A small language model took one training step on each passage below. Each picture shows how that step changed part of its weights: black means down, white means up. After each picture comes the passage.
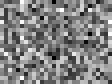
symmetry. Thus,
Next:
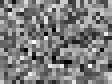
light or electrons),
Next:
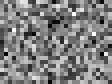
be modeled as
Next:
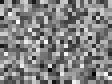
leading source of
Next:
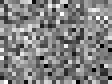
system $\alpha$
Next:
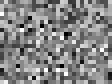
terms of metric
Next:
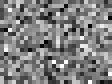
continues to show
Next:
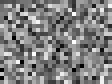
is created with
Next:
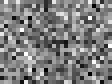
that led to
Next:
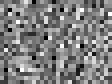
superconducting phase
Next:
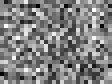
luminosities of
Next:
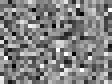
\ee and hence
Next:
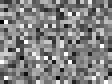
Debye integral
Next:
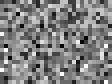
does not stand in
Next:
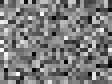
not enough for
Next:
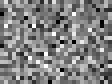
are also available on
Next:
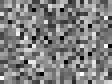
nuclei with one
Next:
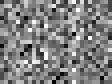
model predictions are available
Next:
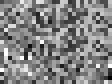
interest in the last
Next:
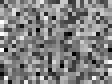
stronger than were
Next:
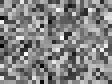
measurements of recent
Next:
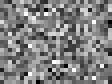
transmission is presented
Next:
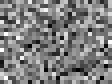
on one or two
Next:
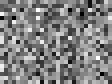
quantum mechanics,
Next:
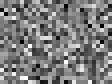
\ni and
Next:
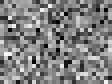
of the effective field
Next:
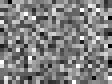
measurement tools is
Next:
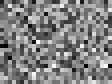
great increase is
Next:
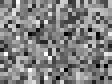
the phonon
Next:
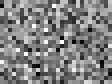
al observed and studied
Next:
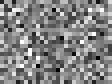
classical gas by
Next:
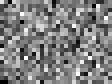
output neurons
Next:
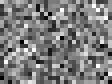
as to which
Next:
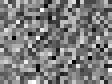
to investigate effects of
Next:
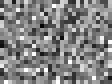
increasing number of
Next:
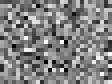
is precisely
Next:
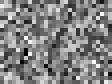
will occupy
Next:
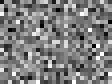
approximation that perturbations
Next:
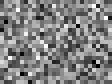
stripe structures
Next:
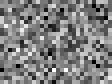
as follows:
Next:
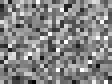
of the complex plane
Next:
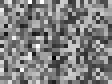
equilibrium limit,
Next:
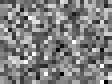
is designed within
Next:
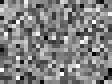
supported in parts
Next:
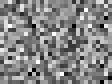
changed into the
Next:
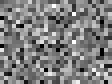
are essentially
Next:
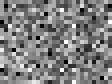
The final correlation function
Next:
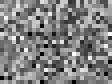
these ground-based
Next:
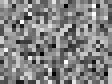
initiate the
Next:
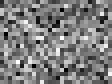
and with very good
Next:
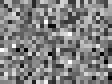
low temperatures we
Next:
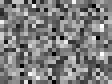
QQC is
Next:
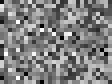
method of embedding
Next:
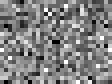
intended research
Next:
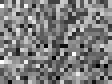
discuss the accuracy of
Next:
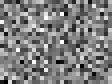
evidence for
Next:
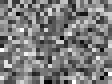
galaxy and that from
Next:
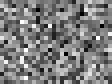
E and F.
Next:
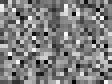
Following our
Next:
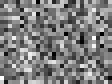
and PL rates
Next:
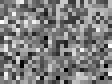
that the agent
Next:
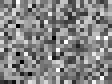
the classical calculation
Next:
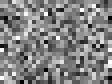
potentials of individual
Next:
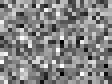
different concentrations
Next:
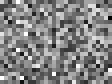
develops a complex
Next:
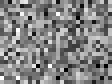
the unknown parameter
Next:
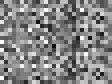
same proportion between
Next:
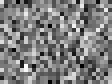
combination with often
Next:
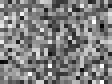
we obtain a final
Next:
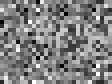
establish a novel
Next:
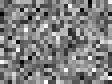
except that we
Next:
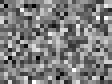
is no way to
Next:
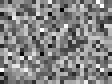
challenges in
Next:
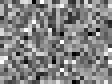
measurement there will be
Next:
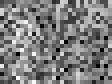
and the optimal
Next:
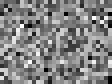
the emission above 30
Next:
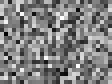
case, however,
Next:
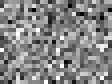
with those of experiment
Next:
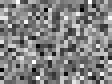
and add the
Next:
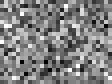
in order to
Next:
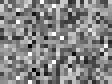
extended into the definition
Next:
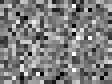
model is equivalent to
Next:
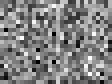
only existing one
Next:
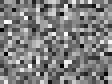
locus of points
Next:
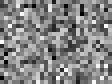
in the case of
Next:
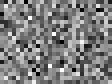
recharge a
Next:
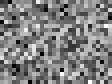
measuring the
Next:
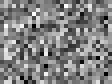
also grateful
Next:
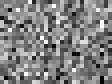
are intermediate between
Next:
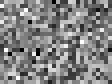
a limit value thus
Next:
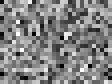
application of the
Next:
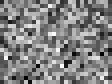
of normalized radius
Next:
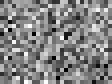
of the important
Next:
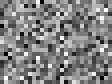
for a high resolution
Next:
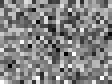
gap between the cases
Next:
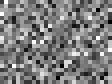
contribution of Gough
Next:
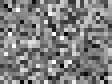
right side of figure
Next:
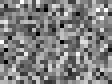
a frame such that
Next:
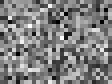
of the scalar
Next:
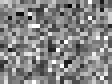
of the purity
